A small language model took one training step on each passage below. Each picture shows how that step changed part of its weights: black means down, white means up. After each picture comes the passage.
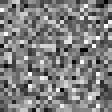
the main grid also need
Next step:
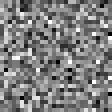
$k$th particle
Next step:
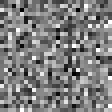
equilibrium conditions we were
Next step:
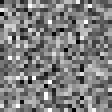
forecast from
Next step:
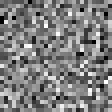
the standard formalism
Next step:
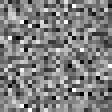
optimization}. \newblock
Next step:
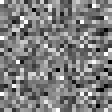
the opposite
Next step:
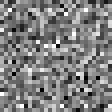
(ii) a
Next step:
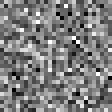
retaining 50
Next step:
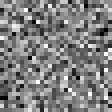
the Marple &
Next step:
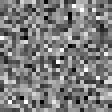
in two subsets:
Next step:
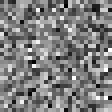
positive root, this set
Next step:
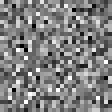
note that a similar correlation
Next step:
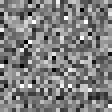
ones built
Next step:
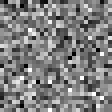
is not hyperbolic.
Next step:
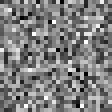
without (dotted black
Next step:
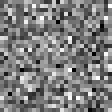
aether field through
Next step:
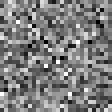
an incoming wave
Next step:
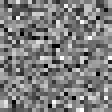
result is well known;
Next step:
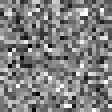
$\ $ Without loss
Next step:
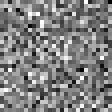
These examples highlight the
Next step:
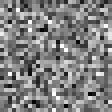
$L \geq
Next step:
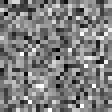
can be estimated
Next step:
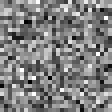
coupling power to the
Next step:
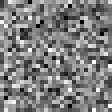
$k$ (based
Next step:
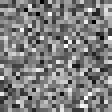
series of volumes
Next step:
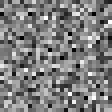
at the top row,
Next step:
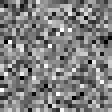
of specific words may
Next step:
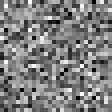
induce the projection of
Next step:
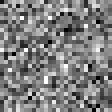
disadvantage of
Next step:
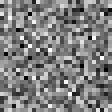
regression model performance
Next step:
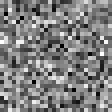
deals with a spectrum
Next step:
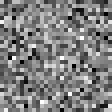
cluster, a bright
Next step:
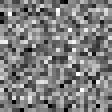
unique (up to
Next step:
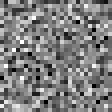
before generation |
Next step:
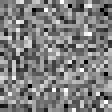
that optimized stellarators
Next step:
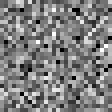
following coordinate expression
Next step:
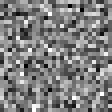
$v$ belong
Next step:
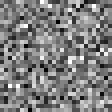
sparse enough or
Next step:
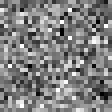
a specific threshold,
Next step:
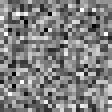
be a formally real
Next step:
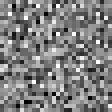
locally similar to a compact
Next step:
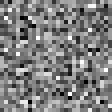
over all possible sequences
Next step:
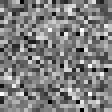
due to the cluster
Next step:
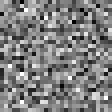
operations and convergence,
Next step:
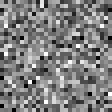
media. It
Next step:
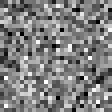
space which is not
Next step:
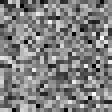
isomorphisms $$
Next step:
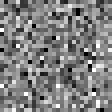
will make it explicit
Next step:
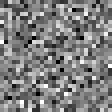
problem makes sense in
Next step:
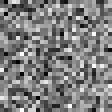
can be seen by
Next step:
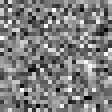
the energy method in the
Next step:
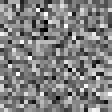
The result is now
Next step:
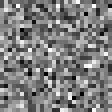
$x$ axis may
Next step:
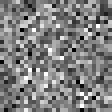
absolute convergence of
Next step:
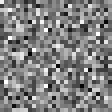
National Institute of
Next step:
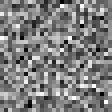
a tool by
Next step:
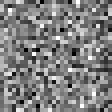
Laboratory at
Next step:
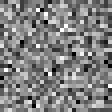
The DNA
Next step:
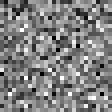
yields, for each short
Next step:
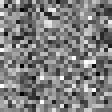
soft drop parameters
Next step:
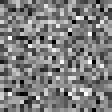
coordinate system on
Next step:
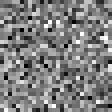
functions $\Sigma$ and
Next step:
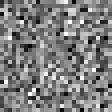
3 reviewing the
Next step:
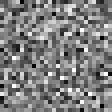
due to the even
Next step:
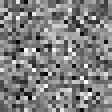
first constraint of
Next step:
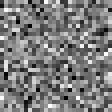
the quantum Fourier transform
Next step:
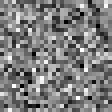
result in noisy
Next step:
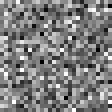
a cubic
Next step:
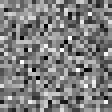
a considerable increase in
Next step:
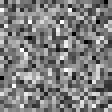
avoid the
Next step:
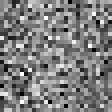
times and more than 2
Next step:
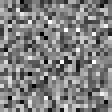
$S$ is a
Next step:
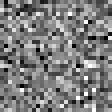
diagram is shown in
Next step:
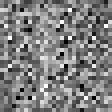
a direct application of
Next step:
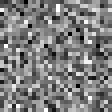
that fits within these
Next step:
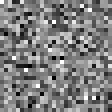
of SST data at
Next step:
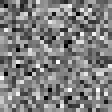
of $z$, because
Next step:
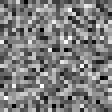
why the modified
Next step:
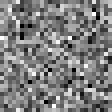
a ``signed spectral
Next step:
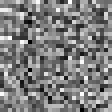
refers to the
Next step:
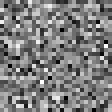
variables as a critical point
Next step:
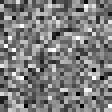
numbers equals the
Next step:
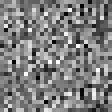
showed a similar
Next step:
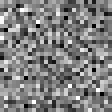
allows the package to
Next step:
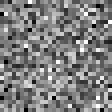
group. But the
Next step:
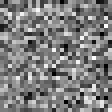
as the reference band
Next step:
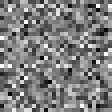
the ultimate
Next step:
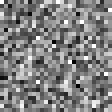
denote the permutation
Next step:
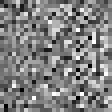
of Proof of Lemma
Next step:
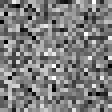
DERs found by
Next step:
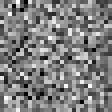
similar measurements for different values
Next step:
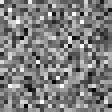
numerical work has made
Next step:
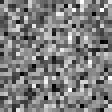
expected from the computed potential
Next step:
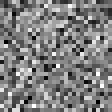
because it marks the
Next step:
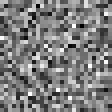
in Listing
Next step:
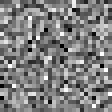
cases, with the assumption
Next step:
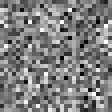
a quasi-norm.
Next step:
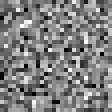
equal areas is
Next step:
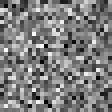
for scattered
